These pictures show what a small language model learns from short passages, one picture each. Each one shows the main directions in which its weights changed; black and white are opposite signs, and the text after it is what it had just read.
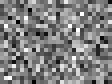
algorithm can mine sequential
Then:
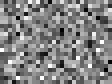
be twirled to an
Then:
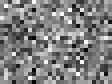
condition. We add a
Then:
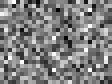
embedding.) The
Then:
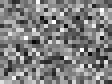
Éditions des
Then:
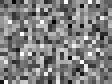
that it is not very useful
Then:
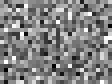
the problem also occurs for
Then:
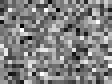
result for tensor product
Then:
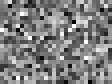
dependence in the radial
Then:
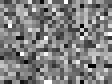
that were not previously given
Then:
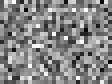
anharmonicity of
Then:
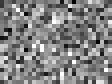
QIR (Quantum
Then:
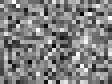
the following inclusions:
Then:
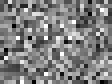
$\psi$, that is,
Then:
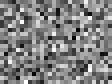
to achieve ${\rm
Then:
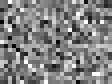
is comparable to that of
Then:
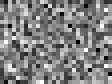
say something about
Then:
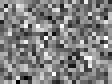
and generalizations of the
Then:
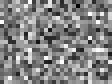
parameters (e.g.,
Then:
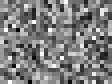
nodes to agree on
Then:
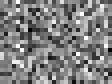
which remains unchanged
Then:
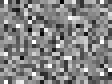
a quasi-regular
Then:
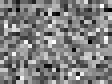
faces of all planar
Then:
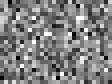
\Bigr) \nn
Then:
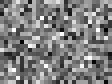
cutoff in the
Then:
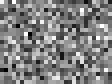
models with underlying higher
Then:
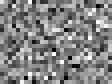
closure of $A$
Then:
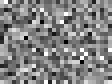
the KGlasso
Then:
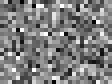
closed geodesic
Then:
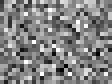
one of the systems of equations if
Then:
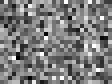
that \begin{equation}
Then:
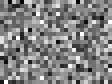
with its dense gas
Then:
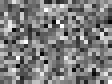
signal recovery
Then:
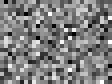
virial radius is
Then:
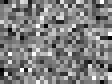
heavy particles yet
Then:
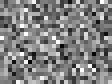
The details on
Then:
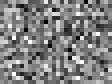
is a bijection.
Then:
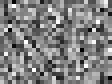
NGLs (blue
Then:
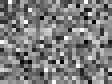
of the orbit method for
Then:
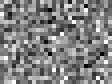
be the functions obtained by taking
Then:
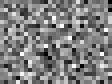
observations, serving as the
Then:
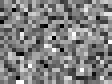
sligthly different
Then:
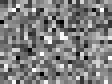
length $a$ and in the
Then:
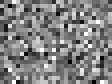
mimic the memory
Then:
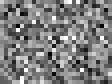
and ranges from 0.25
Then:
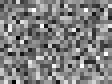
Gas Orbiter
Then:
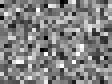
$\Box$ \vskip
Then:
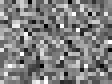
schedules causes a
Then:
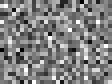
not satisfied. This is not
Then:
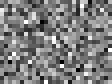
1$. We claim that
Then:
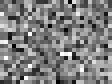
is therefore the trend
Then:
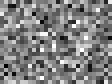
type information and location
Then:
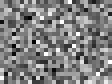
To solve this equation we
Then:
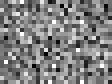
During the Disease
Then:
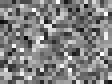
magnetic charge, have
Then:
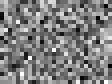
PW methods. We
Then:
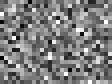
scenario. We consider
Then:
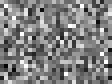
\end{proof} \medskip
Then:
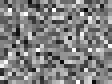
in graphene can be
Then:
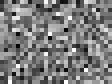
to ideal class groups,
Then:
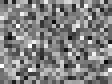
a sufficient condition for a
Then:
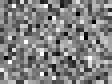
solvability of the
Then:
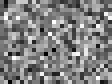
added to an otherwise
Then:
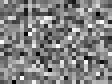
This is a solution of the
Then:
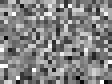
connected Riemannian
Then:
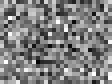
is easy to see
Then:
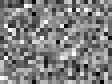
$\chi^2$ as defined
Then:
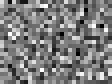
optimal control input is
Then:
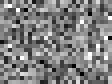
Observe that the
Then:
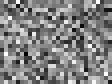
- Proceedings of
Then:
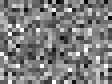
phase in LAFM
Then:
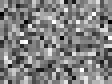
eigen polarizations
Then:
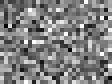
ps). In contrast
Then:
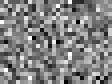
divided, the
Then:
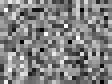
\mu$s), but is
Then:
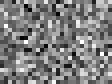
the {\it regularization of
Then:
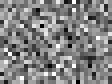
magnetism and the
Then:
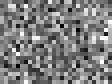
skill requirements and
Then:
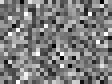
relativistic secondary particles
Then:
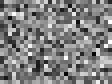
of freedom).
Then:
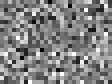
The NIEP for
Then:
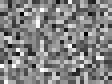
by the DG case. We
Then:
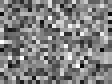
% The cache structure
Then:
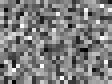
condition $\bf{H}$,
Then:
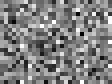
scattering and enhance
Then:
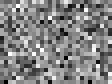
of these cases $f$
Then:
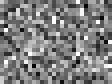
parity violation and the
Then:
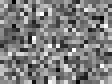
condensate. ${\cal
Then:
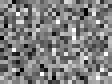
and the Sudakov
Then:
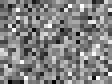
in this case the device
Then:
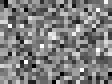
the JuMP model
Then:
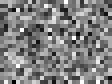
the above construction as a
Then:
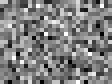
cost function corresponding to a point
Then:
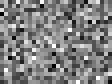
in the performance of the
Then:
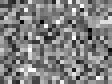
update process and the
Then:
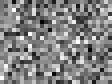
within $n=2$
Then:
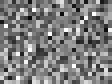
(dotted line) and the
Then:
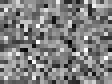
combinatorial optimization
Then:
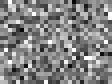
by a matrix of the type
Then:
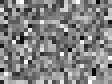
The whole toroid
